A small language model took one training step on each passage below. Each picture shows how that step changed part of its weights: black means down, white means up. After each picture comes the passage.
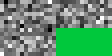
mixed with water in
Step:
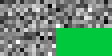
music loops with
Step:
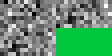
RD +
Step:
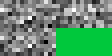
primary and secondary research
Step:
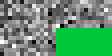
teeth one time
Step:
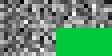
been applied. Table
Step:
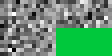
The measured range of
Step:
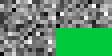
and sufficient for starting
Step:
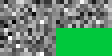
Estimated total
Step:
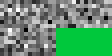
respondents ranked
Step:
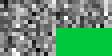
not conform to
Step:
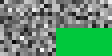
characteristics for the extended
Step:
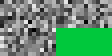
interface, in this
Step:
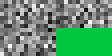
case study design with
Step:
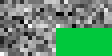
How does the intervention
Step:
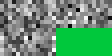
to building stakeholder
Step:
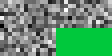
these genera represented
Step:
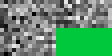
20's early
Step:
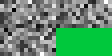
and propose a new
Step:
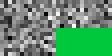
is inevitable
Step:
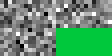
is our offer of
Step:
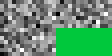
to control the vertical
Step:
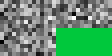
into the first
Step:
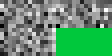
of individual.
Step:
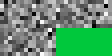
the performance of a
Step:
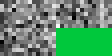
and defence,
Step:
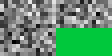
of the fuel
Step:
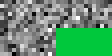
above. Demographic
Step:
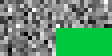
purity is
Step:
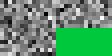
is the majority of
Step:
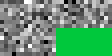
Data Lake management
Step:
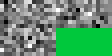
in deep networks,
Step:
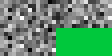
and playing.
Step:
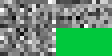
flexible design of
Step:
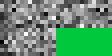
and near threatened
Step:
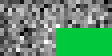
compared with the considered
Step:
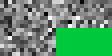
is a major factor
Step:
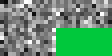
Factors of
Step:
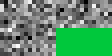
in any case,
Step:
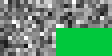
monetary policies
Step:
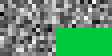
of cloud computing where
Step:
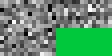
measuring 1x1
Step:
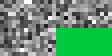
Findings offer
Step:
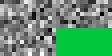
The residual was
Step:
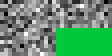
African wholesale
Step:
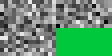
of concentrated solar
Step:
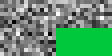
positive effect on their
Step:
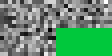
should be consistent with
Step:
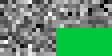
with uniformly distributed
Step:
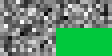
diet will promote
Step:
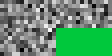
exhibit a wide range
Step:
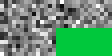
the control mechanism occurs
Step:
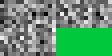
number of required components
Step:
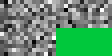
culture. As presented
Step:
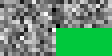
subtype of
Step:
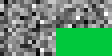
the e-dimensional
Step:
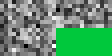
to be contaminated
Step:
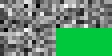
Breath hold
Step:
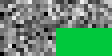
by i and
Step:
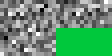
regression head that
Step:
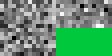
of 60 nm and
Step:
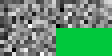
same for two or
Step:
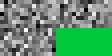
the completion of
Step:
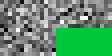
done separately and
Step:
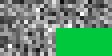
seem to be at
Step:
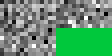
documentary proof
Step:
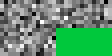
the RC with
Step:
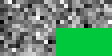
we know, gas
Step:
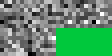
society, particularly the
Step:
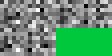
channels, in
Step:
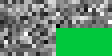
consensus on
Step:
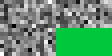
IT intensive activities
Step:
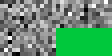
Applied Science and
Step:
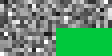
which a phenolic
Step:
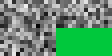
taxes, to
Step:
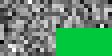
mode. In the
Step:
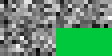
in the laboratory and
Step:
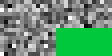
soil quality,
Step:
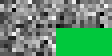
and will review the
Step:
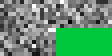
focus on steps that
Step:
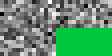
have a unified
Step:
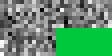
difference has been
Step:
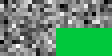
in the functioning
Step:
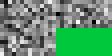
culture. With the
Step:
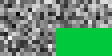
sharing medical information
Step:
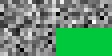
of Things
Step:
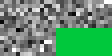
concepts that capture the
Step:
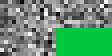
discussed its network wide
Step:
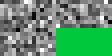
The kids at
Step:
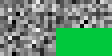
ongoing investigation or
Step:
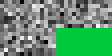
guide students and provide
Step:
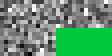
two meters
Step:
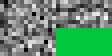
so that we can
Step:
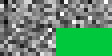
in a rapidly changing
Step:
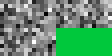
to maintain composure
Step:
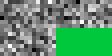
exposures to be
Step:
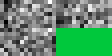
medium in history that
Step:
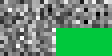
aspects of the environment
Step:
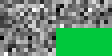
theoretical component consists of
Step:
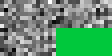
intensities as
